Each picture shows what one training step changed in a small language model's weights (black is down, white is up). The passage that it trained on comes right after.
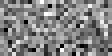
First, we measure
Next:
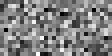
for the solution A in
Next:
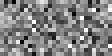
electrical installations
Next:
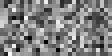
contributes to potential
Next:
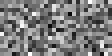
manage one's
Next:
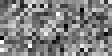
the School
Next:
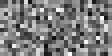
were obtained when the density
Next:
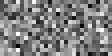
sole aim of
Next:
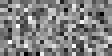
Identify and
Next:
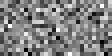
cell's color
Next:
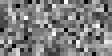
\over {\rm
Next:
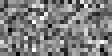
average occupies
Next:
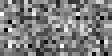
shown at the top of
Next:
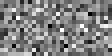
upon long term
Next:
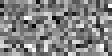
Interest The
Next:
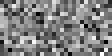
cells. The
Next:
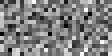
metrics for specific
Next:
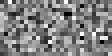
reduction associated with
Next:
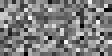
instance, *a
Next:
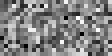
the series of
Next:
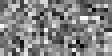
of doctors
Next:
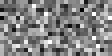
Higgs data
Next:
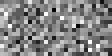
improper function for
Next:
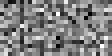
documented. These
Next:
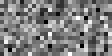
discussing the problem of
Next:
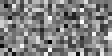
slits. The
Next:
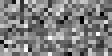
owing to the
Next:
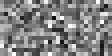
The stronger interactions
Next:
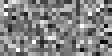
inverse temperature $\beta
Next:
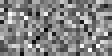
Example for the
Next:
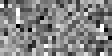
regarding predictive
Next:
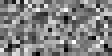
a result, this problem
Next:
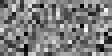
similar? In order to
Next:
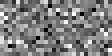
surface magnetic moments and
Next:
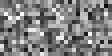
distribution of matter,
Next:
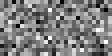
application of this
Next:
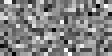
Table 1: The
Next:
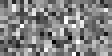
used to optimize the
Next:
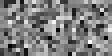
their application to
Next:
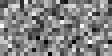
from the master
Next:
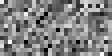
the summation in
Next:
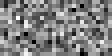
how these changes
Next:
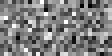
This capability is
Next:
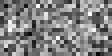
in the complex in the
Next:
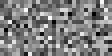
is NDV.
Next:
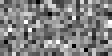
that elastic
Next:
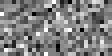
interpreted as
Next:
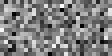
canonical transformation
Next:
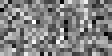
intent exists
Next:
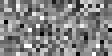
the fillet
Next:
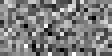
even at NLO
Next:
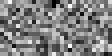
coding of the
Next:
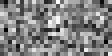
metal ion has
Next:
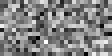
of Health
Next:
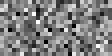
with other nations of
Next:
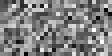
the first hitting
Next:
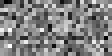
are not directly
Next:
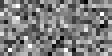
1) This is the
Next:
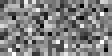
and since the
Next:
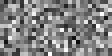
for a representative
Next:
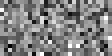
slice was
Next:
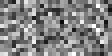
as years of
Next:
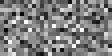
possibility that
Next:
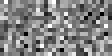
Oregon as
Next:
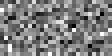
cosmological constant
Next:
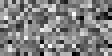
installer and by
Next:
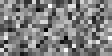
when it starts
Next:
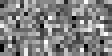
and Li,
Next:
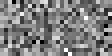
two conditions: 1)
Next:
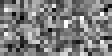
wouldn't in
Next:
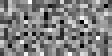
Since the characteristic
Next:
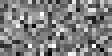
small but visible
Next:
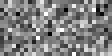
[2], where the
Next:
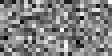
worked as a
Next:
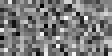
All reagents
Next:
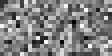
and hence
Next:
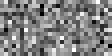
that legumes
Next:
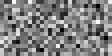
efficacy of this
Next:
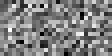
the tensor
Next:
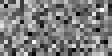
stages of plant
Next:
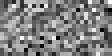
the preceding
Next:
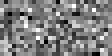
5(c) shows
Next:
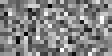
Ball CG,
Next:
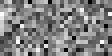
model) which is considered
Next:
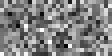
his approach of
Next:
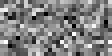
have nearly
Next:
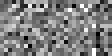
the table), we
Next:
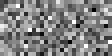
and fibers)
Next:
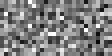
However, there were no
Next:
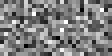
have shown that the value
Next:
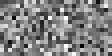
and exposure to
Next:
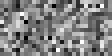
the nonaffinity
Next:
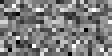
be seen in
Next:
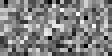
appeal lies
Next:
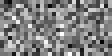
decisions did
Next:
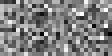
learners will
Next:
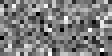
cost is high and
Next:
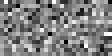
Long Term
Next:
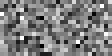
cutoff is
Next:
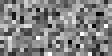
amplitude will
